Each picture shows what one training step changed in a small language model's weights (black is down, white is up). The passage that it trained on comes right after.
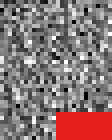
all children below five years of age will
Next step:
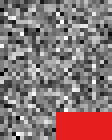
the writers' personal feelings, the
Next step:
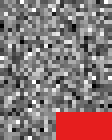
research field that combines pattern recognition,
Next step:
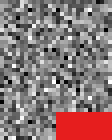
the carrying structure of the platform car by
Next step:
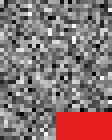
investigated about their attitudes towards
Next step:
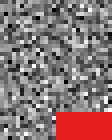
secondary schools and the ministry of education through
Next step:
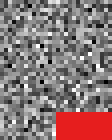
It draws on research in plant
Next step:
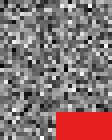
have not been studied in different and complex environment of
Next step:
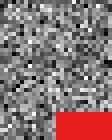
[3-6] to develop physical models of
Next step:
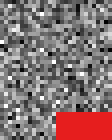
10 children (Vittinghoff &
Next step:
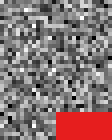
200.205** adds pre-issuance
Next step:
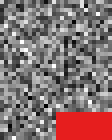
and Medicare (22) Evaluations
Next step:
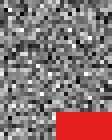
dewetting (at 300 °C)
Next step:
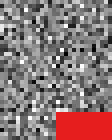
of Technical Sciences at the V.M.
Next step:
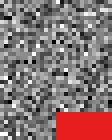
data”, as well as “everyone has the
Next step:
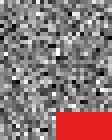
recent corrections computed using the method
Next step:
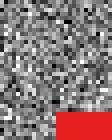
used during the conduct of the study or the
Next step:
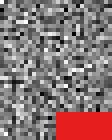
as a "belated response," when
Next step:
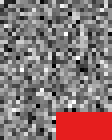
successes and failures of SF programs
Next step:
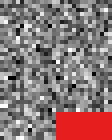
physical brick and mortar
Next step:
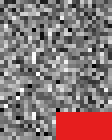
biological applications. In this paper we have
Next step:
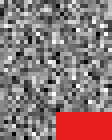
is the negative health consequences experienced
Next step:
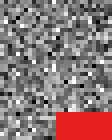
inlets according to the local vocal activity
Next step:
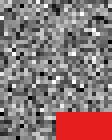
~ 5000 Vertical Shaft
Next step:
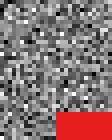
a survey conducted about travelling
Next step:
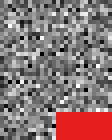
may explain why caseworm is more
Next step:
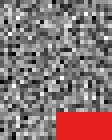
auto-digestion of the
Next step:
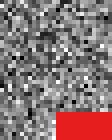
land use/management conditions. Forests are
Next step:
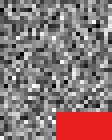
other biological processes [8]. The
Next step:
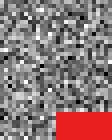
key moments in the Brexit
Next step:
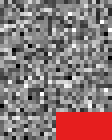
has the lowest LCOH of
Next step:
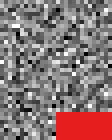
*Mediterranean Journal of Social
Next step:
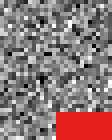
Boltzmann-plot techniques
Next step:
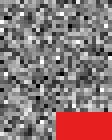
of the honeycomb wall are investigated
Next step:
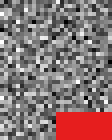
activities. It is measurable and could be developed
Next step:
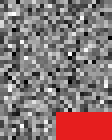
T. How can the EU leverage the potential
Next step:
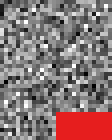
a 'death rule' where coral would
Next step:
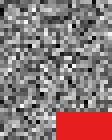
a measure of the ease with which a product can
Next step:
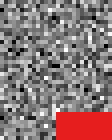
first detected, early untreated
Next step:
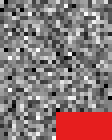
were highly willing to strengthen
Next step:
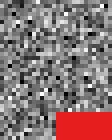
AN ANALYSIS Varsha.
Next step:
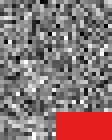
IV: Calculate number of broken
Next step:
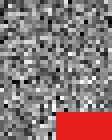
global reference frame. using
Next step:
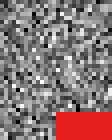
the writing and contributed equally.
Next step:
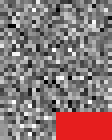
different products as explained by the ‘Layer
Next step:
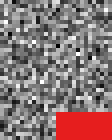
by heterogeneous genetic
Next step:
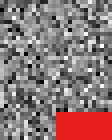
each stage of model development. to avoid such
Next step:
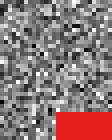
and τ_n denote the
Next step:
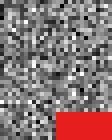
a non-fat density filling defect
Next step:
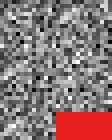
finally there is a positive relationship between problem
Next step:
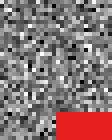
Research Implications: 1. The data in these
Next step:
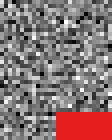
studies motion with speed close to light
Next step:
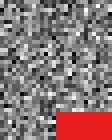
thermal and mechanical strength when
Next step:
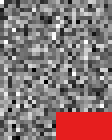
innovation and how the government will deal with potential
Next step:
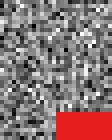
anhydride (1.5 g.)
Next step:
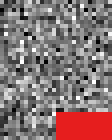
rings' around him.⁴⁰
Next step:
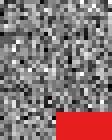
central (10%). The cause for
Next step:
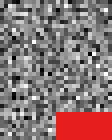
evolution of the ARE light curve.
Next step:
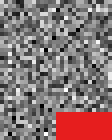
in other studies are based on impurities resulting from
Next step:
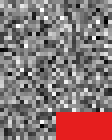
Tecnología y Paz,
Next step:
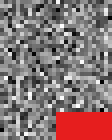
origin to the surface of the hull.
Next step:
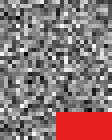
is increasing day by day.
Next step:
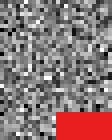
pushing their growth for the hole of
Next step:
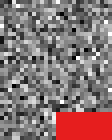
reliable repair design. Novel repair
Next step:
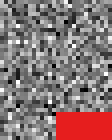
myometrium. It is the most
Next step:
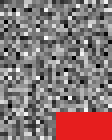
question asked, ‘What comes to
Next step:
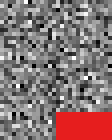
prepare maps of the groundwater
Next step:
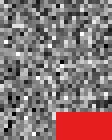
uning adabiyotimiz
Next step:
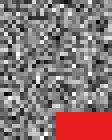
animals aged 1 year or older)
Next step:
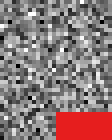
a reservoir. Circulating systems at
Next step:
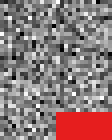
regarding vehicles is sent to
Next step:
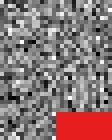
to consist solely of the combustion
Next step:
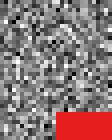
of Internal Migration on the Environment
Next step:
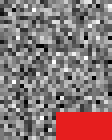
second column has values for the local authority
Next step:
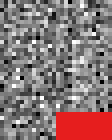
approaches. When considering all of a
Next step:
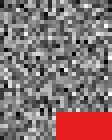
foram realizados estudos de
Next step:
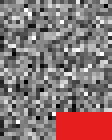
the main competitors are Feed, Food
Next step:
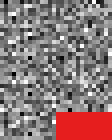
Keywords: Kartagener
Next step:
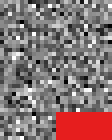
Chlorobutanol namely: The
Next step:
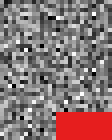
established guidelines, due to the fact
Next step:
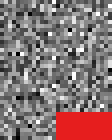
Uttar Pradesh. In UP,
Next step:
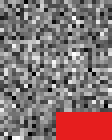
particularly, in the Visayas it left
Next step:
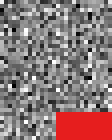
regarding this issue included. Data from
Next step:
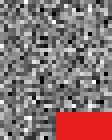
borrowed, and synthesized with
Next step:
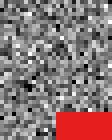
from their colleagues. A study by
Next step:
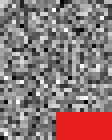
organizations to address educational inequities,
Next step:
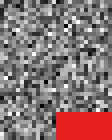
and easy absorption of the same in
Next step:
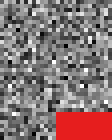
life. Remember it is the thoughts
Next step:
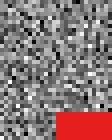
A bad reputation Pitch black
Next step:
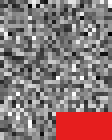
Vertigo is a sense of
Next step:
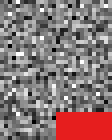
days. One of empyema &
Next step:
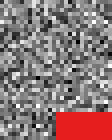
By doing this, managers ensure that
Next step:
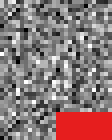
Cantilever Beam test (figure
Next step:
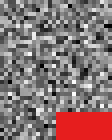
m -expansive tuple for some
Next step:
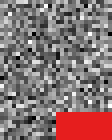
ANTR-C acts as an electron
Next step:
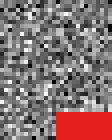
who have concerns about its condition. The management
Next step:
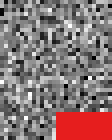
rich source of biological active compounds
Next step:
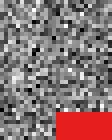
Granger causality, for
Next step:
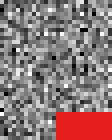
that the construction consequences of the
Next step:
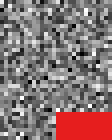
of parameters in the treated groups were significantly higher
